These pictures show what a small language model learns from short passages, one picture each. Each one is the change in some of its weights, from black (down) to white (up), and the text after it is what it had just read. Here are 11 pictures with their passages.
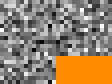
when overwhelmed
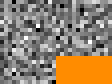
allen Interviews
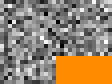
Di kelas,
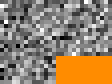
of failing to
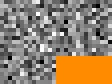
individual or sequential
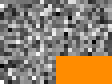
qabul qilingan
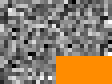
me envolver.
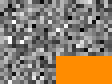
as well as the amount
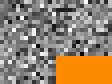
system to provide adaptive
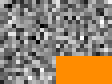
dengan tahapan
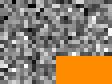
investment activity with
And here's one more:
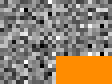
kichik sinflarning
